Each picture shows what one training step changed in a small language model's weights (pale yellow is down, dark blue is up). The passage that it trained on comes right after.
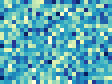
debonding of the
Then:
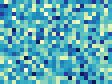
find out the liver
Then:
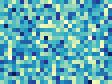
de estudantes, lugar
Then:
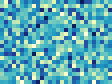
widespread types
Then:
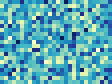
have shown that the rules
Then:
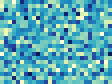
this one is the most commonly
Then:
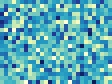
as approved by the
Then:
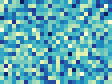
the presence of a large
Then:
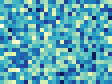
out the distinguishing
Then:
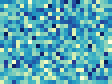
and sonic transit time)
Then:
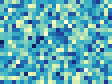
de possibilitar ao
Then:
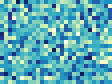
consent to participate The study was
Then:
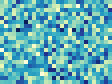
və başqa
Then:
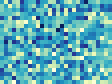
study of one year duration was
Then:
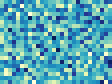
locus of control and
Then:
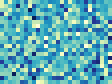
merupakan cara
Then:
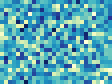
relatives' jobs to
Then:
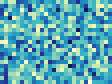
apex end to the
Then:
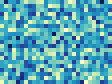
ва сунъий
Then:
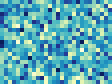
SYSTEM TO
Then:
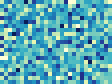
painting created by
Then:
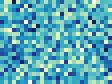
prefrontal cortex
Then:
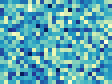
Strunk Jr., and
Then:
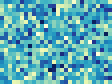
market. - The requirements
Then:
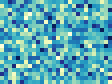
behaald agio of
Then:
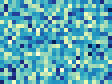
be more concerned about health
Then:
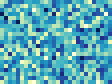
suicide ideation would
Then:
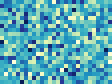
keng tarqalgan
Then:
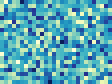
the information either prior
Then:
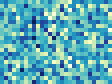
spare cable span J
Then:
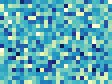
ma'lumot berilgan.
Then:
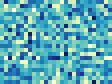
calcium alginate
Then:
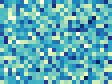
milliy mustaqillik
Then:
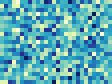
– модель в
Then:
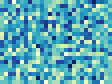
differences and over 0.35 -
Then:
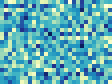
but exhibit comparatively
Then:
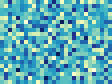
Figure 4: AI
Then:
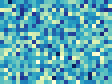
biror muammosiz
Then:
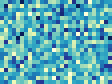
and human effects (on
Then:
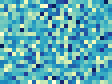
paradoxical situation
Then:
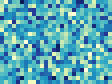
the means of identifying
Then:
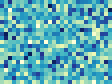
positive integer and*
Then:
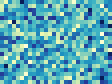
the time represented one of the
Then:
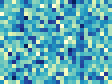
suatu usaha
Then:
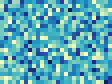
most dominant influence
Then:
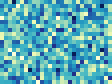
de robôs na
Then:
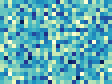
pemahaman yang
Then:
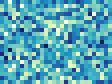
paper is focused
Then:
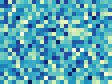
e adultos se faz
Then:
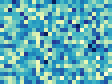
muhitga ajratib
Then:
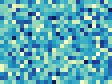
la chronologie.
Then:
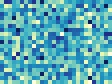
Engineering of
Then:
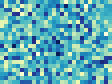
persistencia restringida,
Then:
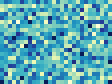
o'tilgan imkoniyatlarni
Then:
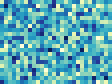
- Resposta motora
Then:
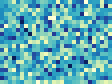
Due to bleaching process
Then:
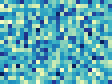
as confirmed by
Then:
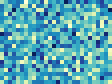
(1). According to
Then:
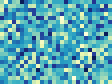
the diagnosis of
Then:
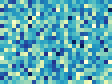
solutions for improvement of
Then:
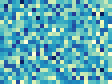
and reading test into the
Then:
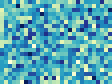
expensive chargers and can
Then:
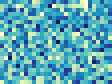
utilized the imaging plants
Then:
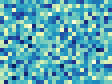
gain support and overcome
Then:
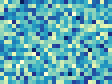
the Government of
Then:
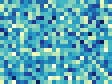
that was carried out in the
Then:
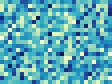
often stagnant water and
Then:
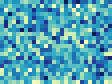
IV/ Issue
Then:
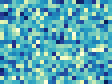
мигрени и
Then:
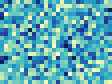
given to the university
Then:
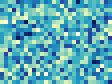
Dr. Lavanya
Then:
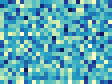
vehicle drivers are
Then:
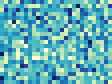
its current form, our system
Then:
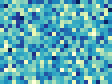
Manos, C., &
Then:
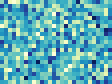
en el proceso de
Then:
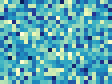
the National Health
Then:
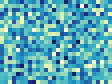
for research purpose in Federal
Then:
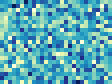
weak.[1] To
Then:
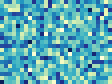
column, the column
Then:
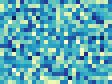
activities, the language
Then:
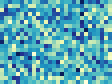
effects. The arm of the
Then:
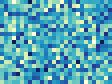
operations involved in the
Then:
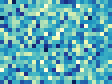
decreasing despite the
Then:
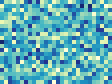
nomli mashhur
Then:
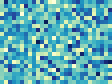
radial. *Rev Bras
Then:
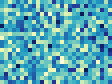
o‘zbek tillarida
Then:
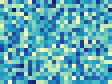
for research purposes in
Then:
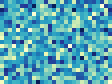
results and to browse the
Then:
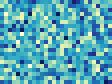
Avg. Ratio
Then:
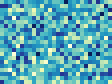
According to the
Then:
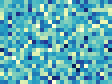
yang harus dipenuhi
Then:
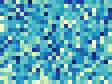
side of the reactor.
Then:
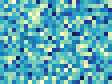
values of standard
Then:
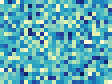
triple format and can in
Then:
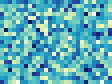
kitobni, bilim
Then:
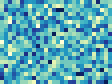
most common pathology of
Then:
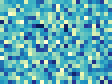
que l'alcool
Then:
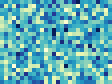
Azimbekning ilovasi
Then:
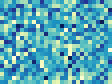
\lambda I| =
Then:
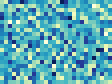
like a SUP.
